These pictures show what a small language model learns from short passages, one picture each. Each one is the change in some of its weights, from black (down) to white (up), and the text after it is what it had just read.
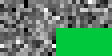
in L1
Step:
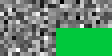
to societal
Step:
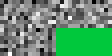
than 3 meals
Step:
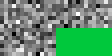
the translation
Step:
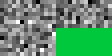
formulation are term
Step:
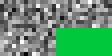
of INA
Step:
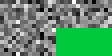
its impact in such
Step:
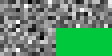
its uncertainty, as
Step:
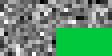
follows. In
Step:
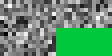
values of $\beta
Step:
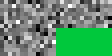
the contact
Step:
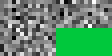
data) in the
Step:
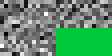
d). It is
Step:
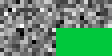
The difference between the
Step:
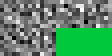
for several security
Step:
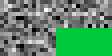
constraints handling methods
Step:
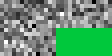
not only did the
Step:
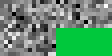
absolute magnitude
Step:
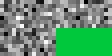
IR divergences
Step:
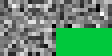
200 A, through
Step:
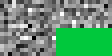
IP prefix
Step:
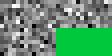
this is exactly
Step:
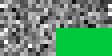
project confidence in
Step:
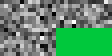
neural network
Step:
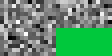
the organization of
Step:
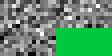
a function of
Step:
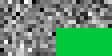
is the nearly
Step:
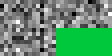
to see what they
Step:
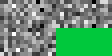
the present day
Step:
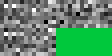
give prediction or
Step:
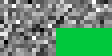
the sample.
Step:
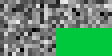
to Seeking
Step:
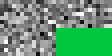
at the lowest
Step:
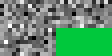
12 more difficult
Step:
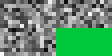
shift toward
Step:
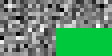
data must be used
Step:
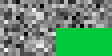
key alignment areas include
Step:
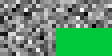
and below,
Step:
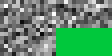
nausea and
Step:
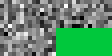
accuracy of $\pm
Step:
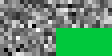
not influenced by
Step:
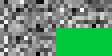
Note that the
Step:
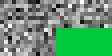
other hand, the
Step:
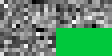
de termites
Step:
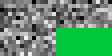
terminal speed when
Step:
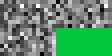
of agricultural
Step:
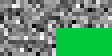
this constraint in
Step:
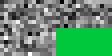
library in
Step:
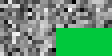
system integration The
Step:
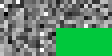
dans E.
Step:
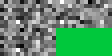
will always be
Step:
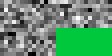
been one of the
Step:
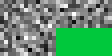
in each bin
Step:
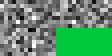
we turn our attention
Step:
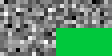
larger discussions on
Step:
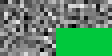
several conservation
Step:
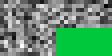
marker of
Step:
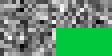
interactions that are
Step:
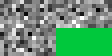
Every flight
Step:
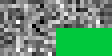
our former
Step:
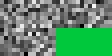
sub-mm and
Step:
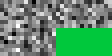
changed. We
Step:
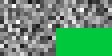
the high energy
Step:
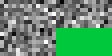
over time. The
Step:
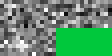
out of water at
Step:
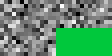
concluded that
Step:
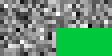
have been summed
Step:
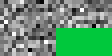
Note that in
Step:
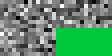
manual measurements and
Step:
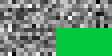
early 20th
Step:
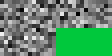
direct problem where the
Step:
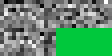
an overall weaker
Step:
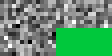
a peak for
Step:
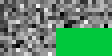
of modern
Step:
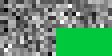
rate of 60
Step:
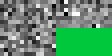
of D into
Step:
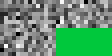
management and the
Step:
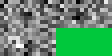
can contain up to
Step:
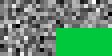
a molecular weight of
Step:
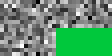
be readily
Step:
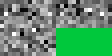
The Civil
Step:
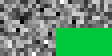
are placed
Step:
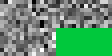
days were
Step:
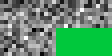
= -\Delta
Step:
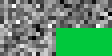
the wider community
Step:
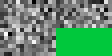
distillation under
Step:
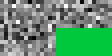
the GC may
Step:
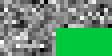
been shown by
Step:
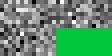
seen in the new
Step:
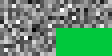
the only known
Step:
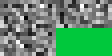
\frac \Sigma
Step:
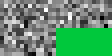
reach students at
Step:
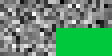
is unifying
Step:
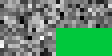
were observed.
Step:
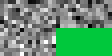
when the constraints due
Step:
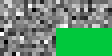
6th ed.
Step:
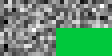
capture DNA
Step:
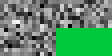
chosen to match
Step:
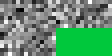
they are expected to
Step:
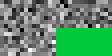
wider interest
